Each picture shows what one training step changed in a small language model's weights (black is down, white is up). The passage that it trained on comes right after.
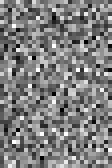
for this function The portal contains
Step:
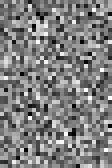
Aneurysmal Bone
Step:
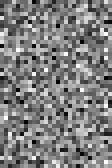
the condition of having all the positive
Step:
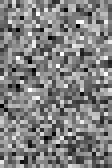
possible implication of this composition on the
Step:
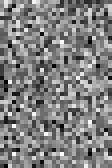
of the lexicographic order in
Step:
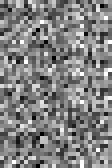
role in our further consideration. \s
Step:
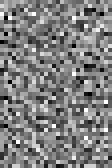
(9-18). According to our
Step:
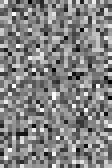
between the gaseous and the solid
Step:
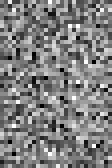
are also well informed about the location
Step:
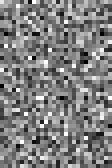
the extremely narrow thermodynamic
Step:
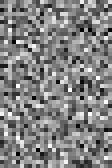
this note we assume that it is zero
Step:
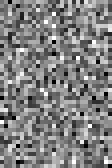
case, the Hazard is more
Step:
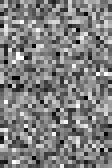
module of the cylinder over a surface has
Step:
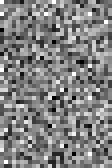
C.~Clarke, and
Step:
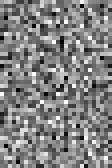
label=county)) # Add
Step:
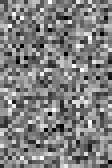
oxide surface. Isotropic signal
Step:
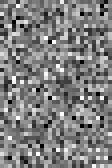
year ago, it gradually
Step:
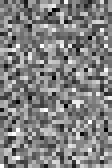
soil characteristics such as soil texture,
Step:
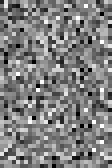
riemannian gerbes and characteristic
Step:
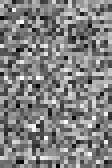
the present paper, a new feature for
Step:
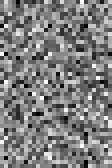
Mechanist can program on a
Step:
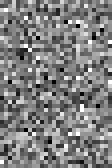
Galerkin approximations. This article aims
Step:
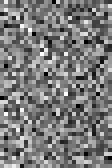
specific citation preference.
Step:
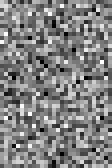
Monti, G. Francis,
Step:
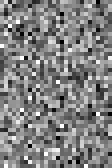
where an eruption could
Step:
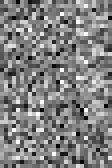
Quality of Work Life
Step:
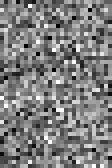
Remote Sensing,
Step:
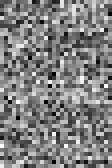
the region's potential into reality.
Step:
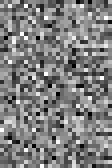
3 respondents stated that they agreed.
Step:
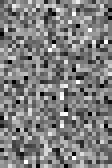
taking (\ref{est:al})
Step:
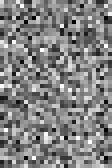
for high-order finite elements
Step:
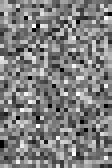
the visit within the time window without
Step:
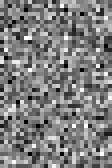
\mathcal{D}_2 \neq
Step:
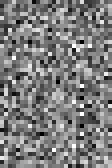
the highest number of species (14
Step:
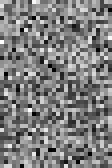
the latest information on the land
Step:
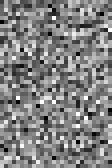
$Z'$ be a graph obtained from
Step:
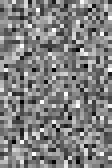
determine the mentors' perceptions
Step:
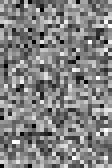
approach**. Surfaces that intersect
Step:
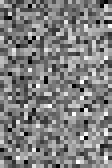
Z_i=i$. Let us
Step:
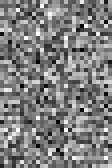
among others, the skill "to
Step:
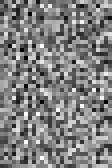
of IGNOU
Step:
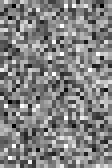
stochastic process. Approximations for modeling
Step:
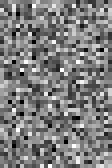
from work overload (WO)
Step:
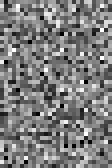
\end{equation} be the dual
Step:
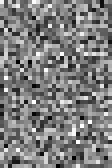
EAF loads the nonlinear stochastic structure
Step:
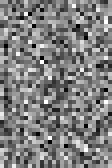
space of $M$. Let
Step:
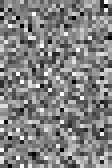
data; analysis and measurement procedures*. New
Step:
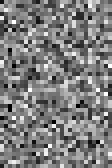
a condition helps to analyze functions of some
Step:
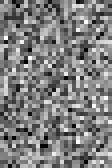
development in China (Wu &
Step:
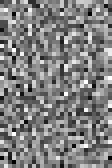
cas, si $P$ est
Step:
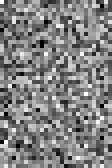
By fine-tuning Figure
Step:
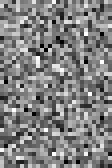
the classroom, effective critical thinking
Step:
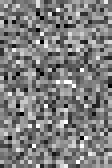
"exact" solutions with $r
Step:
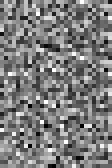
all threat perceptions often lead to a
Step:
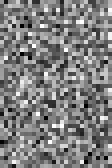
period. At low pulsation
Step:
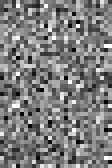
(see \cite{Mo});
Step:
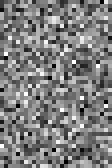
So these kind of situation downgrade
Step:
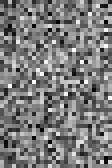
A. (2020). After coming
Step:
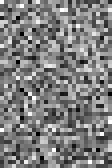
for a data structure used in an
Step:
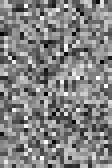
especially if one could classify the minimal
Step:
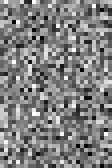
Zenodo under the
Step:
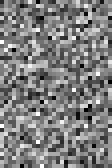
a New Oxidimetric
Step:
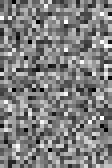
\textit{negative Dehn
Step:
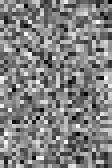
definitions of mathematics but no one definition
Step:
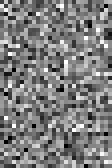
to reach them [3-5].
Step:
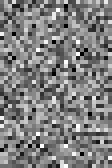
The study also examines particular issues of
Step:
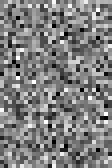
right, or even ‘undermines
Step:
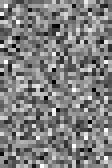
and 6, the maximum and minimum values
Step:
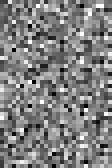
month, accompanied by gait
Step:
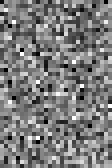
a new proof of the continuity (but
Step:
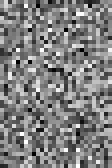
differ from the thermal processing technology of
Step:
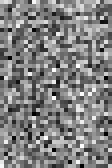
in the case of low sample sizes
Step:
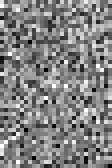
\zz)$ is the zero object.
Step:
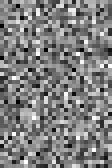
points to a similar promise, the
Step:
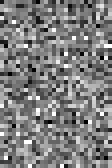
a symmetric nondegenerate bilinear form
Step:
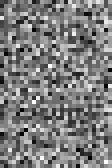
the global imagination of the environment,
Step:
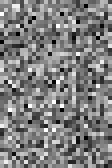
Radon transform data was solved.
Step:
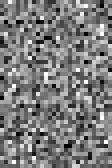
the study. Eigbedion
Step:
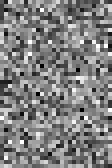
monitoring technique influenced performance in public benefits
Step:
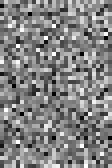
\bigr)}$ is compact, and that
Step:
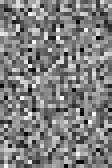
generation of surplus for fruit
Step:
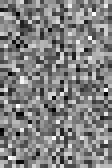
order, change signs,
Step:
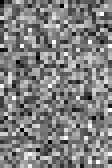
$\la_\infty$ is the bottom
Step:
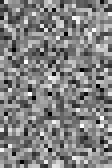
recognition, voice signal generation,
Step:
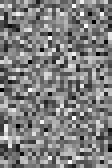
support this ES monitoring by delivering large
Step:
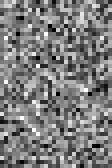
investigate the feasibility of a European
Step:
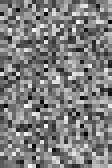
and creative industries in
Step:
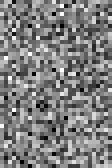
width of the wave can be measured
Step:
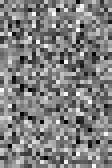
provide the summations of the errors for
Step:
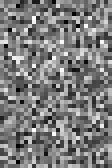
re-establish the proper
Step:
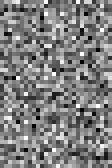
we have \begin{equation*}
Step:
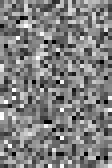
maximal ideal of~$R$. Since
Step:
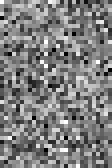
is a filtered module with a good
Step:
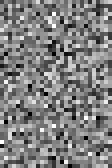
In this regards, by considering the
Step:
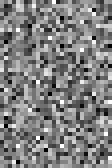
continuous function on the subspace of $\mathcal
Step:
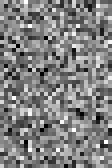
learning outcomes, and immersion.
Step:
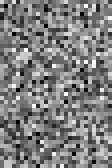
curves $\epsilon_{xx} =
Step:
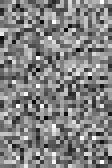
these approaches have used exchangeable pairs.
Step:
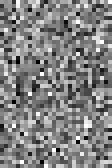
un réel $h_i$
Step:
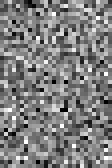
theorem \cite{DL}. We
